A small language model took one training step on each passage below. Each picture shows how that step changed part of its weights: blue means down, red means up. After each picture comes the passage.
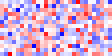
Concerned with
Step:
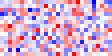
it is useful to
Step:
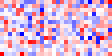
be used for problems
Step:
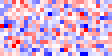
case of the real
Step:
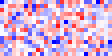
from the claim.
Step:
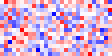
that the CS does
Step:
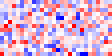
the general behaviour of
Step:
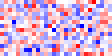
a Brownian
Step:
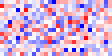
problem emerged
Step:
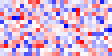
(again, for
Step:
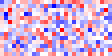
Functional limit
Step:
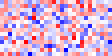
potential hypothesis in the statement
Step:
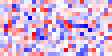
to more general model
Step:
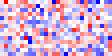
rush for
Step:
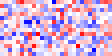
a smooth function on
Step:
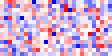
iterations $K$,
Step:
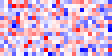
a sample or a
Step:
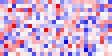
simply in terms of a
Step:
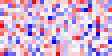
describe the construction in this
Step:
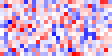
he only considers
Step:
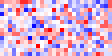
In this section we apply
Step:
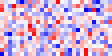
\newline \indent
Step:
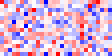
[\langle t^i
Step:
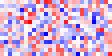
\vdots \] More
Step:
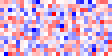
est une
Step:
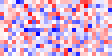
{\em Forum
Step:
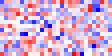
rest to be of
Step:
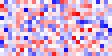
of a suitable pair
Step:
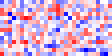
the label of a
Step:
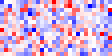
at hand, we used
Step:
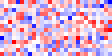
the conditions (i),
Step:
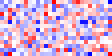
a set of constrained
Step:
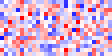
$i$ with
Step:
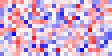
worth noting
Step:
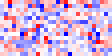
have constructed so
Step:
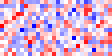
where models with stochastic
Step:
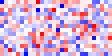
and the numerical realization
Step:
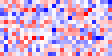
category theory to abstract
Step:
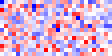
which are zero.
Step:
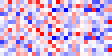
\cd \ot
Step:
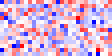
orientation, on any
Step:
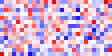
\epsilon\}$ if
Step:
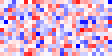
a Poisson point
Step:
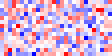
is useful in many
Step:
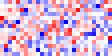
argument we obtain that
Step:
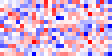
concerning a
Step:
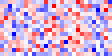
that for all fixed
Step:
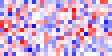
in $\pi$ which
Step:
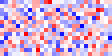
corresponding residual representation
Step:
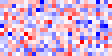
number of completely
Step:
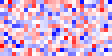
we have $\mesh
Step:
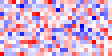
be rewritten as
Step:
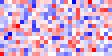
variable $u_i
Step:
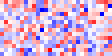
complete to $C$,
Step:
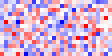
interpolation and embeddings
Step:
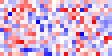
of $M$ that
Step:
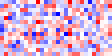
give our main result.
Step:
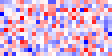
in $G'$ with
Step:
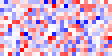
constant $C$ such
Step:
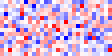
\ei The
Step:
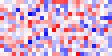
the viewpoint of
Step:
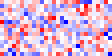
equations when the interaction
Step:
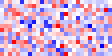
intersection of the set of
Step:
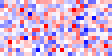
It is easy to see
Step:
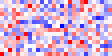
Indeed, one of the
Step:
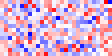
We fix an algebraic
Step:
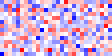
degenerations of complete
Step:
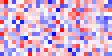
$n \to
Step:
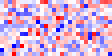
is convex. Then,
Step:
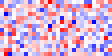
is less sensitive
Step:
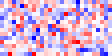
of classifying
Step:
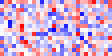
(ii) imply
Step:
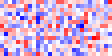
is Cartier and
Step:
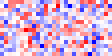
\leq 1$ and
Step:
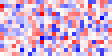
all entries of a
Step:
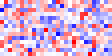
$ and $\alpha
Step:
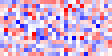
to the Jacobi
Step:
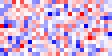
case, points in the
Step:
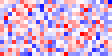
such that the number of
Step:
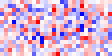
weights for piecewise
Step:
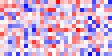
this was done by
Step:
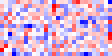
a fixed real positive
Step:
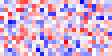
mild moment condition that
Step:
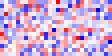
A \) is a
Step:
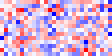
$G$ is a
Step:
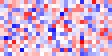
Group and its
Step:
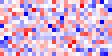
truncation error of
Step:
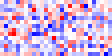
Then we also say that
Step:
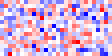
of relaxed
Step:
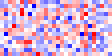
and a.e.
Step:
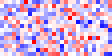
category of simplicial
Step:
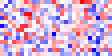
V} \leq
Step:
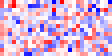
for the inner product we
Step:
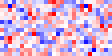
Let $\left\|
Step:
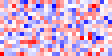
be completed to an
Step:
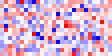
forward reference to
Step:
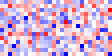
media. The
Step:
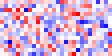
of $U_q
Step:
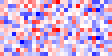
\cap \Bbb
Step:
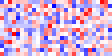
degenerates as
